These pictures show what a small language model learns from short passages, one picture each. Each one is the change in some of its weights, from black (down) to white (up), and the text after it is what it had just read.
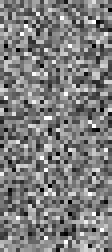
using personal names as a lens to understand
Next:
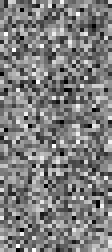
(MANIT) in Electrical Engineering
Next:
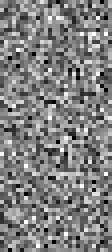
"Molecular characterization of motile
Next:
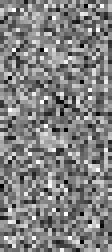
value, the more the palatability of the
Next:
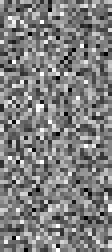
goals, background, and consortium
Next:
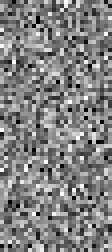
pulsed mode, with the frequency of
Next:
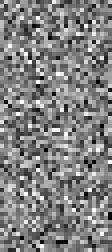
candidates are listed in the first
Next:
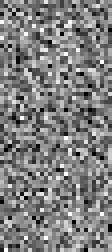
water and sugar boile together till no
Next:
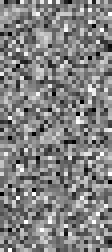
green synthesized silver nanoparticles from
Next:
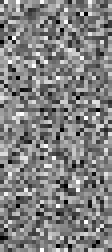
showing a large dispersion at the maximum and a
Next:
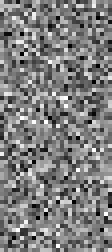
where the desired plastic waste target has higher
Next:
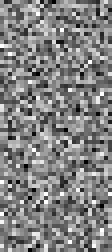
have various theories such as the Technology,
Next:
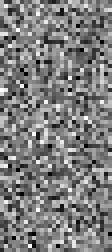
are to be successfully rolled out.
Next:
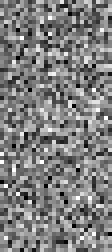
Kammerlander *et al.*,
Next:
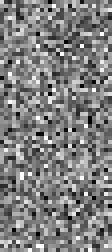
recommendations can be proposed. For investors,
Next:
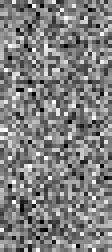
based on their color use. Olesen et
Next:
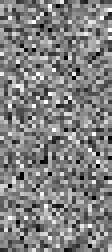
introduced for non-state educational organizations.
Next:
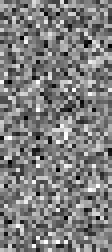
that has been studied for thermal comfort in
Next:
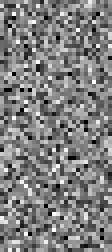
plastic (usually High-Density
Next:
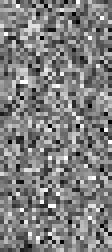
is the first stage of tumorigenesis
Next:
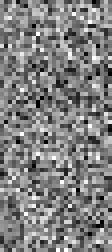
genetic data, biometric data processed
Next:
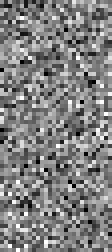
detection of loan banking using data mining
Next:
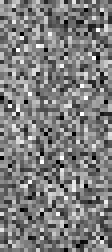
with an automatic compensation temperature, using a
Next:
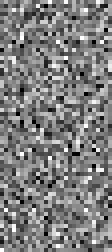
data. The linear relationship of succession planning,
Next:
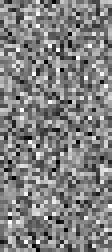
have noted similar pathological lesions of
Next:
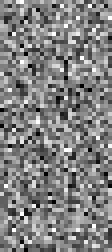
3]. It is often a slow,
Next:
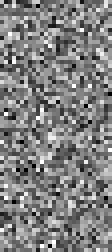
evolution of ontologies. It demonstrates how
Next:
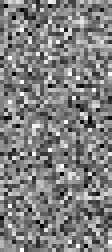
them is still in infancy and also because they are
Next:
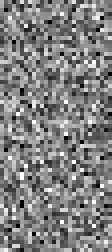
impact on the environment and communities. ➤
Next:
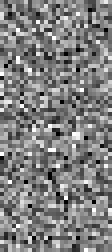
acting as a group’ or something
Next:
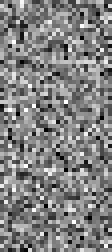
security vulnerabilities in products. Thus, the success
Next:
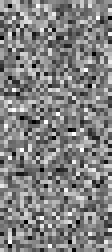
roughly 80MB in both cases.
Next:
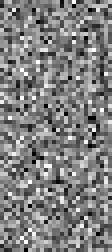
be of a public nature, and most importantly,
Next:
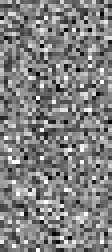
top to bottom): P_1 ,
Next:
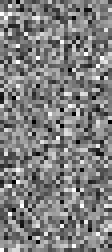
varieties and seasons. Total
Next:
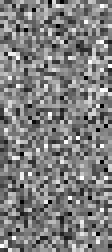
Center were examined. Results:
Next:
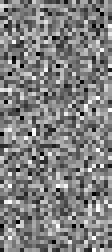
to analyze influence of Personality Related
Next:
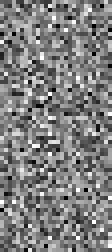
1911 when Ramstedt did the first
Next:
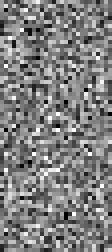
study is discussed in more depth based on the
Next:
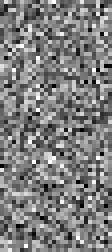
have limitations. The manual dataset creation and
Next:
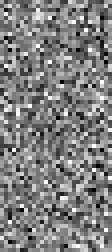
environmental issues to be addressed by getting social and
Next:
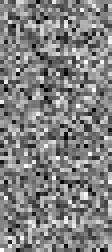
in fluorescence on further addition of the
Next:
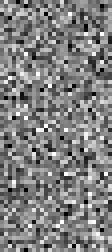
we observe that their primary goal is to
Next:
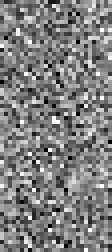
did something else. 2_id
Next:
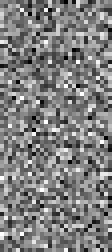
the 2024 Sonic Acts Festival in
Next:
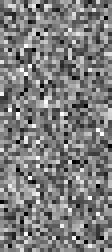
a case study within the CODECS Horizon
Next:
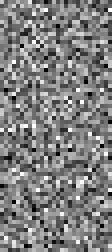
time that is one or two orders of
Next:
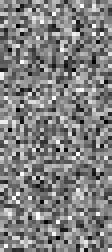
online search skill. Results as presented in the Table
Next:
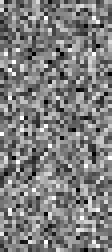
which include materials with certain hardness such as 20#
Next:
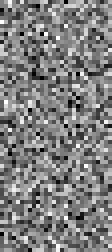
find the porosity of filter paper.
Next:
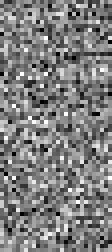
women pursuing careers have both positive and
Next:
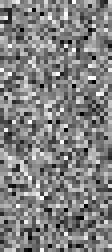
teeth with necrotic pulps and open
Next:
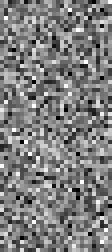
contains coupled Brownian
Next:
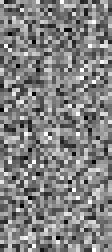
begin with a review of the conventional
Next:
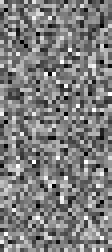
material to flow freely, which is essential for
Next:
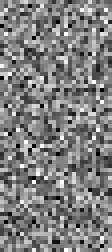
In this model, learners can pursue four types
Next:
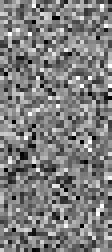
the EU Member States (MS),
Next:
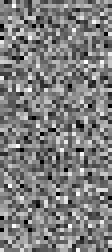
$\rho_{X,Y}$ is then derived,
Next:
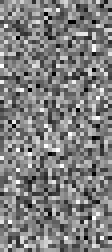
better measurement accuracy, and less distortion than other
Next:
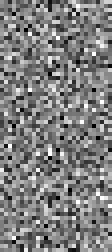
discussed and recommendations made. Keywords:
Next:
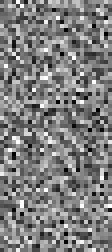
the rate constant. Equation (3) is
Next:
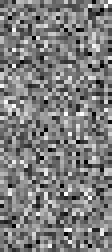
users' SS and channel probing to collect
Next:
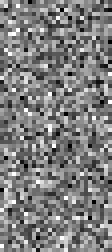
medicine in warding off and treating
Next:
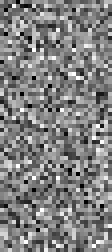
response of a stubby core during a
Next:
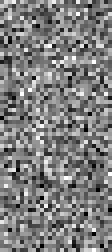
adequately reported. Items D10 to
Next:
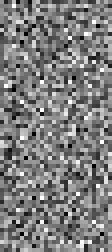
$\phi(S)$ for a set of positions
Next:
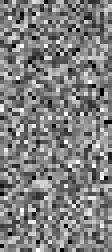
of AI systems in the field of international trade are
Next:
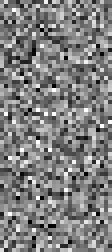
8(b) shows the sine-band
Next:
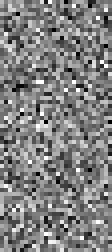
are present only at the coronary level and even
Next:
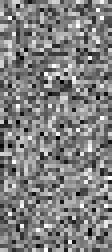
gas turbines. For combustors
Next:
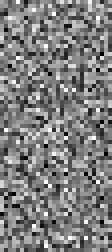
for a series of violent ethnic
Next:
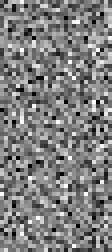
Fe, Pb, Cu, Cd,
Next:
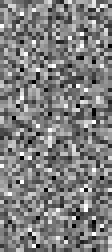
void featureExtraction( 115 const
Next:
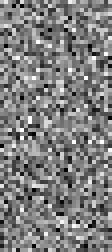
of Life Sciences, Hubei
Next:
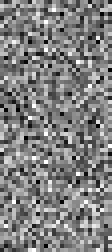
authors of this report **prior to the onset
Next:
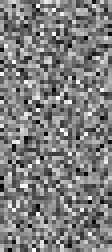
waveform current, constant switching frequency
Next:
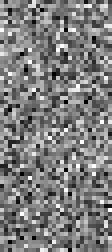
the southern part of the Philippines
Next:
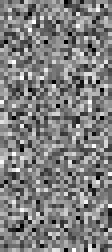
II. Results a) Implemented
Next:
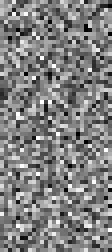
another image, such as a painting or
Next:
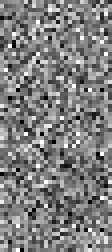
a term of that sequence. Prove that X has
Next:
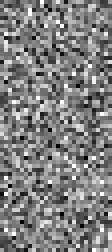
Year Standard Title References to
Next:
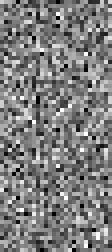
Global Point Prevalence Survey.
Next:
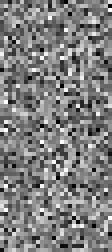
To sustain and enhance its competitive edge,
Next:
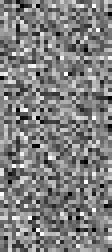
connecting the GIS functions to the
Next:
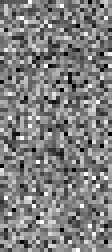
on a panel dataset off 177 countries from
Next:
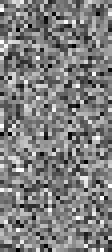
costs and scarcity during peak seasons
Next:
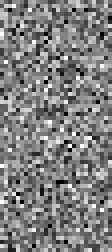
household that did not receive all the
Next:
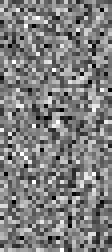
Similarly, Leithwood (2021)
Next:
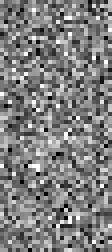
compost, previously dried in an
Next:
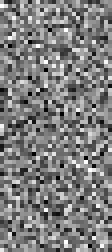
was increased by 11% when compared to a normal surface
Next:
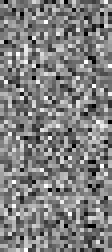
of relevant findings within a mobile application designed to be
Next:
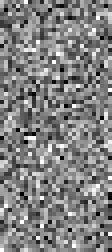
(Hariyani et al., 2007;
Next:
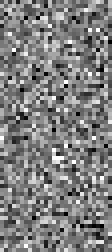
data gathered evidence the feasibility of
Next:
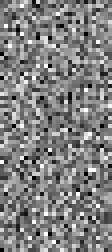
challenges encountered during Phase 2 were related to
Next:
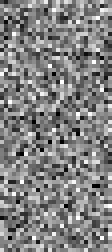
polymer injection molding industries.
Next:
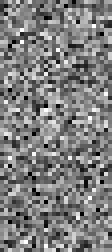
than its neighbours will have a higher
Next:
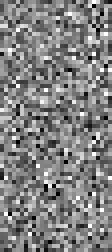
Latin binomial, which he considered
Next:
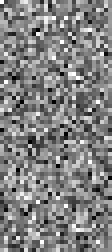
in case of a full cultivation regime
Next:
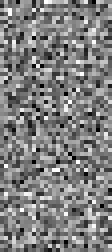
the application. Therefore, in the case of this
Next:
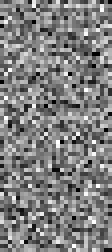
the traditional PWM technique are its ease of
